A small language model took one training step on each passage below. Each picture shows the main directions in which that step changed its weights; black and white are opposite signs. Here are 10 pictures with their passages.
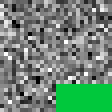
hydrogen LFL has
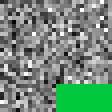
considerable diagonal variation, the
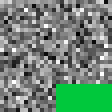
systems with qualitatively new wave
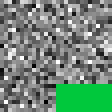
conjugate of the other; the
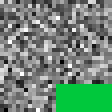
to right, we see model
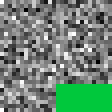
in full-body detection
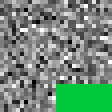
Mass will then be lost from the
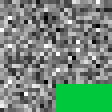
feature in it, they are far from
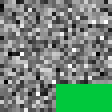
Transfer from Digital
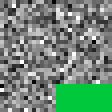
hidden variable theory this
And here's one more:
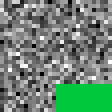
and using their knowledge to manage the
